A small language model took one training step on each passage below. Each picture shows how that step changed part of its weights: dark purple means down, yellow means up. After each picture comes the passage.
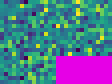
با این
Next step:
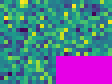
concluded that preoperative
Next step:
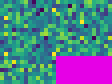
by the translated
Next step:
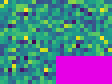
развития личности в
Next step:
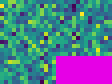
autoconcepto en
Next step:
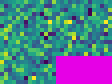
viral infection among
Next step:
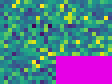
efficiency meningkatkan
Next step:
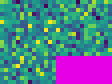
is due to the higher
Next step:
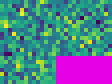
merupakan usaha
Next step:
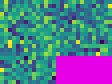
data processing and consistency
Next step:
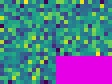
mumkin emas.
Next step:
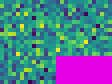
in several earlier studies.
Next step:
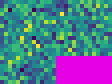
the compound flooding model
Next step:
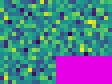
of the inclined density
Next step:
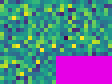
the slightly more complex case in
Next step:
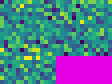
of neurons. For
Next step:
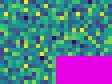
Betrachtungen als
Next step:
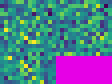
carbon assessments remain limited
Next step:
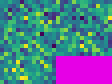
eng muhim davr
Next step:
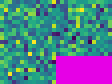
impact the family background on
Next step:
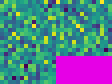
ML improves disease
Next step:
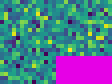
of reduced variation, a specific
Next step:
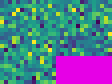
data. By analyzing
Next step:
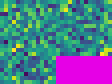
the strength of the signal would
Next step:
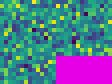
thermal inversion occur, with
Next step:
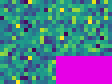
filament are rigorously
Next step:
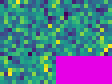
experiments and methods},}\
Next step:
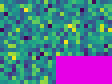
\\ \forall i \geq
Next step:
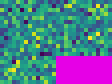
aggressive, a small
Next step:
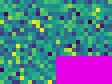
of concerns about the
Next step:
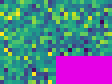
rules so that stakeholders can
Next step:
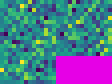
Genzel R.,
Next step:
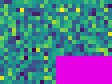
producing a time series of
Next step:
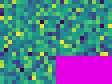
\lim_{\tau \to
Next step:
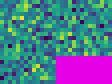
the wave function to in and
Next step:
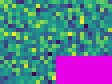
calculate the distance between the new
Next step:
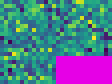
(PMMA or
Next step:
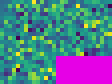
applications such as autonomous
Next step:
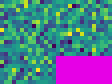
yang akan digunakan
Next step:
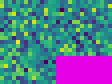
to the growth of investor
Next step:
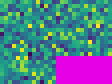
In this study, linear
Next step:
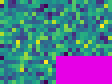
generalized to K+1
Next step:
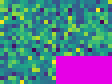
formation) into the first
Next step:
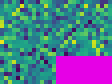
goals. Although previous research has
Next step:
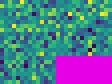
Dr. (Mrs)
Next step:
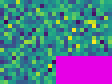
of ethical approval The
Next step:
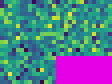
analysis with varimax
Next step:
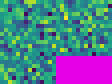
and informational excitation intensity
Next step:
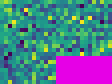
revisiting AMJ's
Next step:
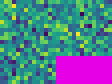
not necessary to plot the
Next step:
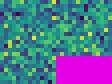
maior parte do seu
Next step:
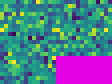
was verified by Model
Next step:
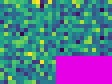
biri turli millat
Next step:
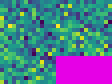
в розчині.
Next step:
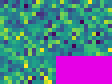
acciones o participaciones
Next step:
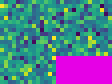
observed by some workers⁶
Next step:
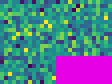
the vertex n we check
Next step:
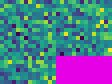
максимума при
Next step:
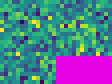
of one phase of the
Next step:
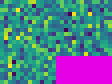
discipline, the European
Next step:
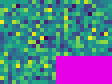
oil, sunflower
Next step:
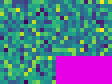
is preferred over other projects
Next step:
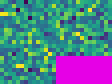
систему управління
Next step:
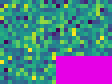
borish; -
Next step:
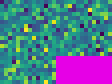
substrate, a
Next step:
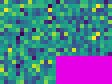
as limited financial education,
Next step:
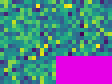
from each of 1000 base
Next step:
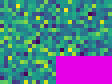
em matemática.
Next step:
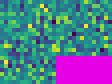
Science, Kunming,
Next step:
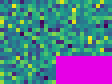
those trivialities above.
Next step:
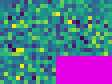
smears was taken as
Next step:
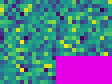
\omega \tau)}
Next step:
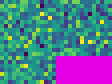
is one out of many possible
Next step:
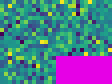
real-valued optimal control
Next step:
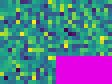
the human head and are highly
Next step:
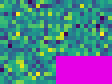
Consider the following array
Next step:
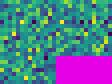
a funnel of
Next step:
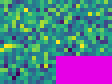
gauge sectors for the two
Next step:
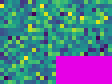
modulus, $\lambda$
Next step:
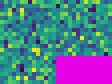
of queues associated with
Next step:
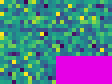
223 tani tashkil
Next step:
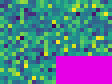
другие. Из
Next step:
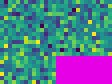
analysis. Bands of this
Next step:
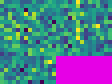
так і на якість
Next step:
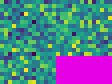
Group management mechanisms in a distributed
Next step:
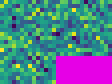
in turn impact land use and
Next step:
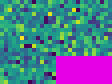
the variance. This procedure
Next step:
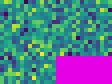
- P_c$ for
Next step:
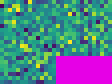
– ateliê,
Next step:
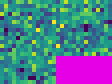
os professores forem
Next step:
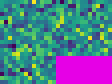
X-PEEM images
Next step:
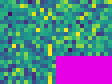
also preserve the same
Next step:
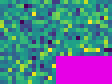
de uma adolescente
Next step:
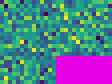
and security programmes designed against
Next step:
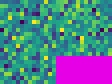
point of view while light
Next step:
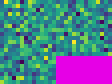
7-8 Years
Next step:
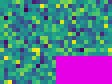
of the left-handed
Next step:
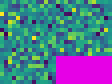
Shields, G.\
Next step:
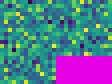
is "carved"
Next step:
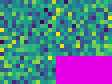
was during premonsoon
